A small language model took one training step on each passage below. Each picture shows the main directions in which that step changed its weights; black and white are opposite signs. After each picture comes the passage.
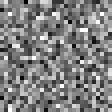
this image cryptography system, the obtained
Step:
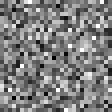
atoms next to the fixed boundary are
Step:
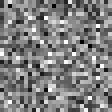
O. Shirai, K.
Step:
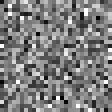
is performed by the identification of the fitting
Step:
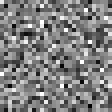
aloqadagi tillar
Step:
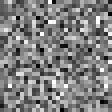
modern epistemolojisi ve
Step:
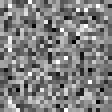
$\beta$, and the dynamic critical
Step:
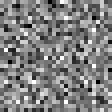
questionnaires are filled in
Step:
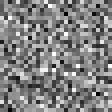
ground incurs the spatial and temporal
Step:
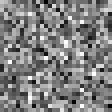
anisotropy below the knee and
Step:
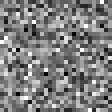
an electrostatically induced impurity
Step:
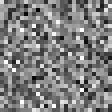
this source. The BAT survey
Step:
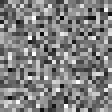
phacoemulsification effective time and
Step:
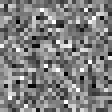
bachelor's degree in the
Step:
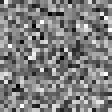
By summing up the participant's
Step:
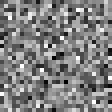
“International Criminal
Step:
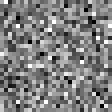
and Bessel function respectively. Here,
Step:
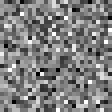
blockade duration and improving
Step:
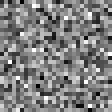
traces. The crossed subject complement
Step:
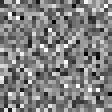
fact, an observable DOS change of the
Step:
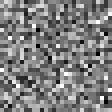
on ecosystem Impact on
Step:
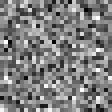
is no separation in parameter space or even in
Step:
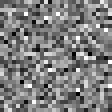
eq MJ ⁻¹
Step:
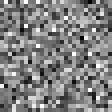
Keywords: *gift,
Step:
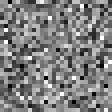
two-species binary condensate
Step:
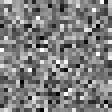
Garden) ACCIONES
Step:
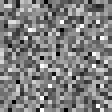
National Park and the involvement of
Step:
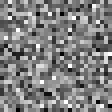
-1 To make a fair comparison between the
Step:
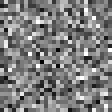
and an improved Gaussian approximation
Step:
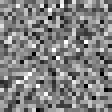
students to generate diverse ideas, approach
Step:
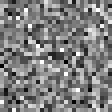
various alkali solutions. In this report,
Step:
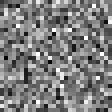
two integrals which are centred about each of
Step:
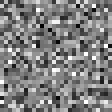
concentration. 4 Connecting of the
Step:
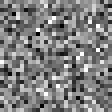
strength of 24 MPa and a
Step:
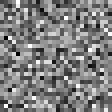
and artifacts removal After
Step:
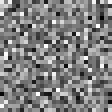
to put a CC license on
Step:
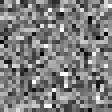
e gestão do composto de
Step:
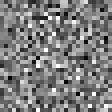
observational time of the high-energy
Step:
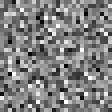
accordance with the importance of the
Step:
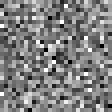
huquqiy jihatdan
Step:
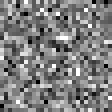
is further concluded that staff
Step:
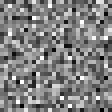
ней все более
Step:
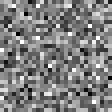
& Ibrahim, N.
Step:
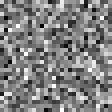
darajasini oshirishga
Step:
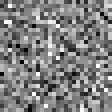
projected density in four redshift
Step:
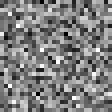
que genera en la persona.
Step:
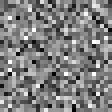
interactions, such as the 2D nonlinear
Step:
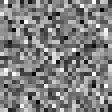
contributing to the successful implementation of
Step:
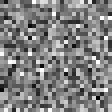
Care, Chisinau,
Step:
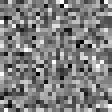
¹A.N. Severtsov
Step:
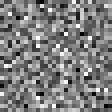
of fuzzy automatically.
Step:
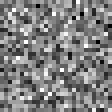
the proper utilization of EMS.
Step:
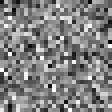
job satisfaction have significant impact on two of
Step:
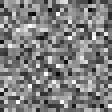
19 Ciclo de revisión, 19
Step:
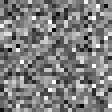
site-specific treatment can be more effective
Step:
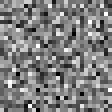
Germany and one in Austria:
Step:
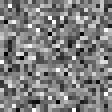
supported by Worldlab,
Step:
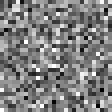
by run I of the LHC.
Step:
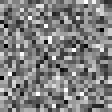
position with the Covid-19
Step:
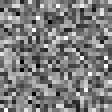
te bevorderen of door
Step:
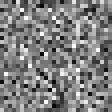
electron-hole pair which acts as the
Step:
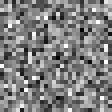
unemployed youth. The
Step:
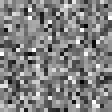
< 0.05$). The dose related
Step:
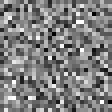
evaluate N scalar products involving vectors
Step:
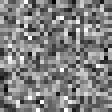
Survey to consider the state of the
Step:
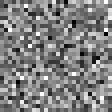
two \GK{(figure not shown)}.
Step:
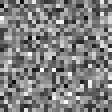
con sus respectivos nodos, de
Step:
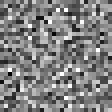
desempenho dos colaboradores
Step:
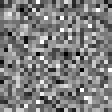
or residents specialising in general
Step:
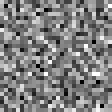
removed this statement. \item
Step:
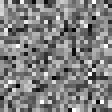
com a literatura de séries
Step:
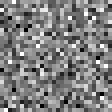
this context, a sample augmented
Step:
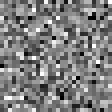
органов за счёт
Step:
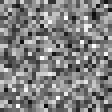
\title{Curvature radius and
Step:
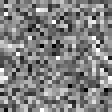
Such theories include dividend
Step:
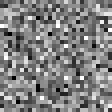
principle}) yields \begin{equation}
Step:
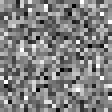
to the natural rock samples in order to
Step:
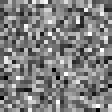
measurements in idler band are conducted when the
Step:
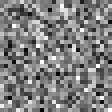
frame motion while within the frame, so we
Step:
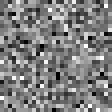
Space is of utmost importance
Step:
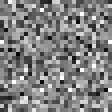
provides about 80–90% of
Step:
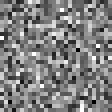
RV College of engineering
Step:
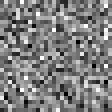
N(z) is consistent with those of
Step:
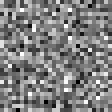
of Forensic Sciences,
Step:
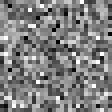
$N\to\infty$, which we
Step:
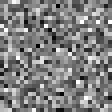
sun'iy intellekt
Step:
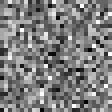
the student's life journey to
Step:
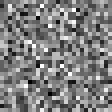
indicates that there is much more richness
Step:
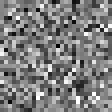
agroforestry products and the
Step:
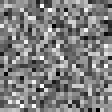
and West-Central Asia
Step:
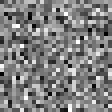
of copper nitrate (or
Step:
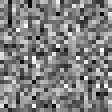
olduğu halda lazım
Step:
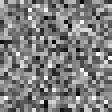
a life which is below the standard of quality
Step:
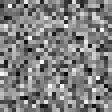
is often used as an example. But this
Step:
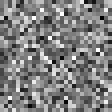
outils digitaux permet
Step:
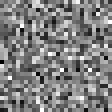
the pedagogical potential of oral folk
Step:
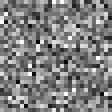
2. Summary of the weather
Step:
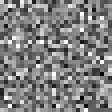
to a recent study [8], tailored
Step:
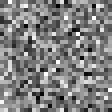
0,000 Word Of Mouth
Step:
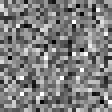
ўтмади китоб
